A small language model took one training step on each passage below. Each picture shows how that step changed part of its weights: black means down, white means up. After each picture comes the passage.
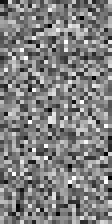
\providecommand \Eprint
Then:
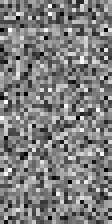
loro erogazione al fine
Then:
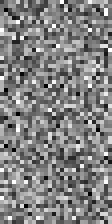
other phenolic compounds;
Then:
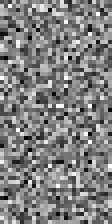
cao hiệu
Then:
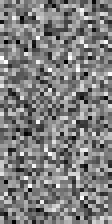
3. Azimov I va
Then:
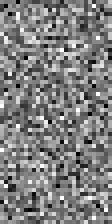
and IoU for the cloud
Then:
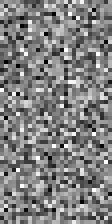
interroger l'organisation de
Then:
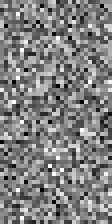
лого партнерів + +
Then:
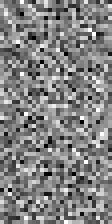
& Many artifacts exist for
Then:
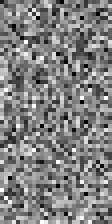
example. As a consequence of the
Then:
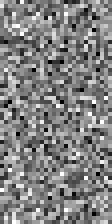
bom prognóstico e
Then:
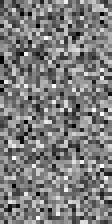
state ARPES simulations} To generate
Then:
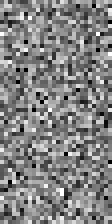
an welche sich Eltern bei
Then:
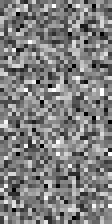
$p\geq 4$, assuming
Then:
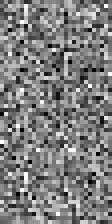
by calculating curvature invariants of
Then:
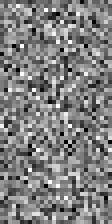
Plastic and Reconstructive
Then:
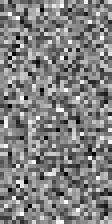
Internet communications for promotion
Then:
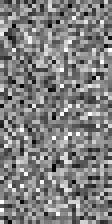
doktori (PhD) ilmiy
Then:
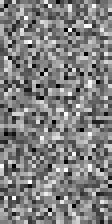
against weaker forces, but is not
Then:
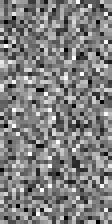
last, but not the least,
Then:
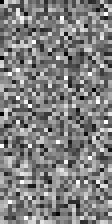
the framework of the minimal subtraction
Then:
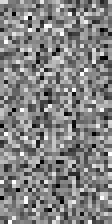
déclenchée, mais elle
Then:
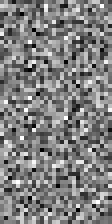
to 1.2, with the smallest values
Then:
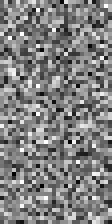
areas on the map indicate
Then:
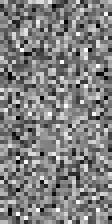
tỷ lệ protein
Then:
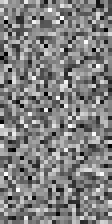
of the Fermion/Boson number
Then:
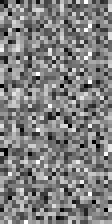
controllo delle informazioni
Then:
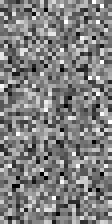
(SDW) correlations decay
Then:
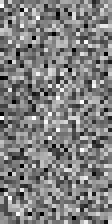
оценить потенциал
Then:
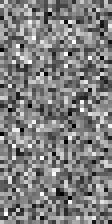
only non-zero contributions in these case
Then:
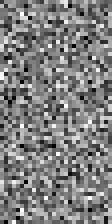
huge indentation. Thus, the
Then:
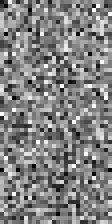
of the Ho, Er, Tm and
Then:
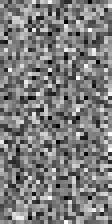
\hline Image & MED &
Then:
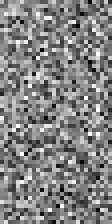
placed onto a silicon
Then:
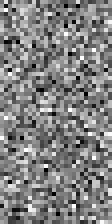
Umarovna, S. U.
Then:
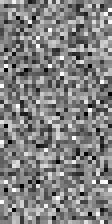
dalolat beradi, degan
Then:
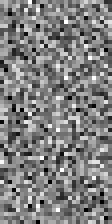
STUDENTS OIL
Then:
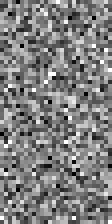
seu rosto transmite o
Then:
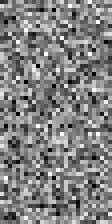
Calar~3 has not been plotted
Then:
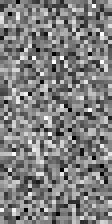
dati via cloud ad una
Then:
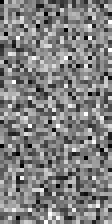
for jamming (pre-stress
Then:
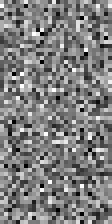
algorithm ↓ subsequent slower
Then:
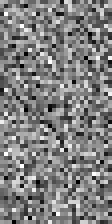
followed by the hadronic
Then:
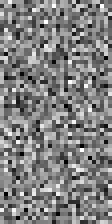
diberikan Allah
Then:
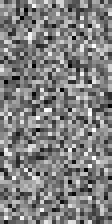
lien à rétablir entre
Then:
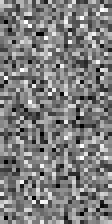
should not be abolished,
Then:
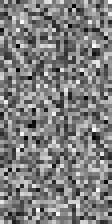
three-momentum and chemical
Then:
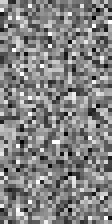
resonances *B* and *C*
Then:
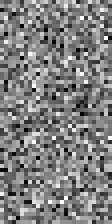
present related works and future directions for
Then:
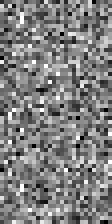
наборам ИТВ,
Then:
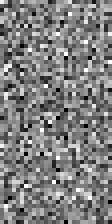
package for bayesian analysis of
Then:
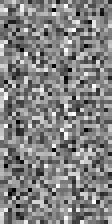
6 (i.e. 'a theory is
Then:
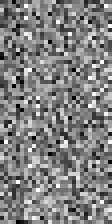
states between the blue and red dashed lines
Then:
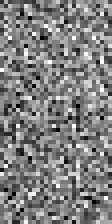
different values of the phase $\phi$, our results
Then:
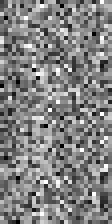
шунингдек иш билан
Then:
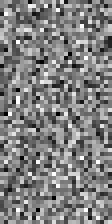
have also been proposed, notably in
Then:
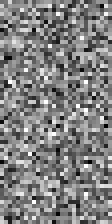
a convex function, we can
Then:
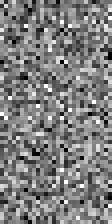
«Xom ashyo materiallar -
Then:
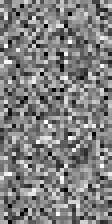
aligner, where we align the
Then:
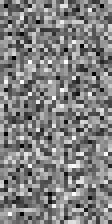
to'plam" ma'nosini
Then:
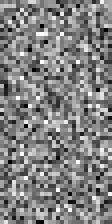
характеру бідності.
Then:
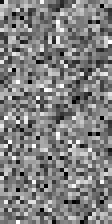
esse material, mas o prioriza e
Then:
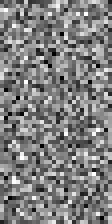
Lindenstraße 22).
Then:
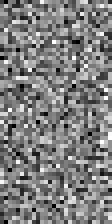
the contrary we shall show that there are
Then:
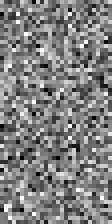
now describe our experimental results for each
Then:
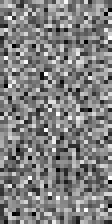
\begin{center} ``\textit{the
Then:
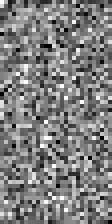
astma, semizlik,
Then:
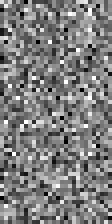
Università di Milano Via
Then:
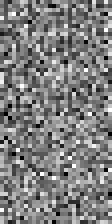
que ajuda a iluminar
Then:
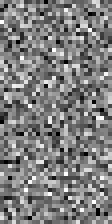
parsecs. The minimum spatial
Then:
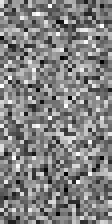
coherent tunneling of
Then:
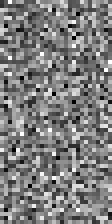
qiladi, lekin ishlatish
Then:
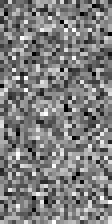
dynamical quark masses are required to
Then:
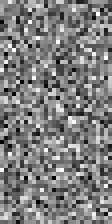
como gestor na atenção
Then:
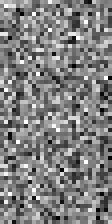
И здесь становится
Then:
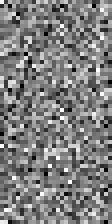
доминирующих факторов
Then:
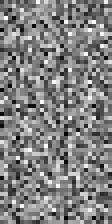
Kiev National Trade and
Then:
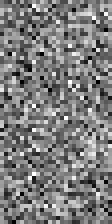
mukammalligi bilan insoniyat
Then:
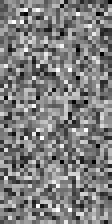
Тюменской обл. — в
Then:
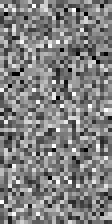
В. Г., Зоценко
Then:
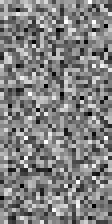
where the LLL is filled with
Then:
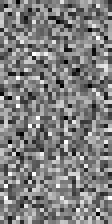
independent of the EoS. In this
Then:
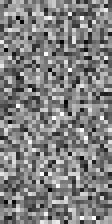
photonic crystals does not have
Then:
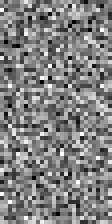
the increasing contribution from unresolved sources
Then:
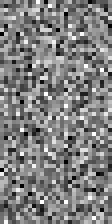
4. Zarifa Yangiboy
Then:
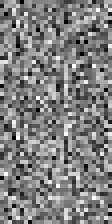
Detector (MDD), a
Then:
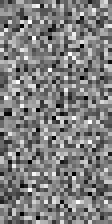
celles aux fumées des
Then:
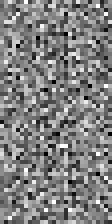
zarówno ze strony
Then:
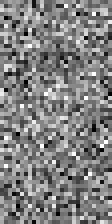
\citenamefont {del Campo},
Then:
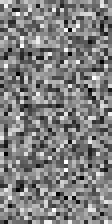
and multimedia resources.
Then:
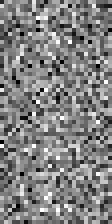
на пошук оптимальних
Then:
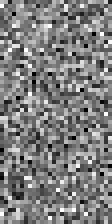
el municipio de Telica,
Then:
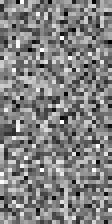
(see the bottom-left panel
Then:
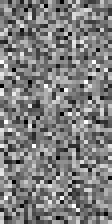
oluşuna delâlet
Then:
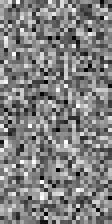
and for the number of comets or the total
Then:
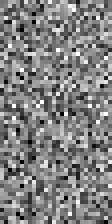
yo‘nalishda yuradilar.
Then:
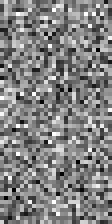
have revealed that these objects can
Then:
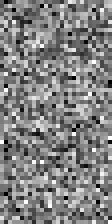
functions for guiding network training.
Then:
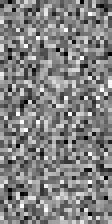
waktu pelapisan krom
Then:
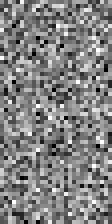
into rich textual descriptions that
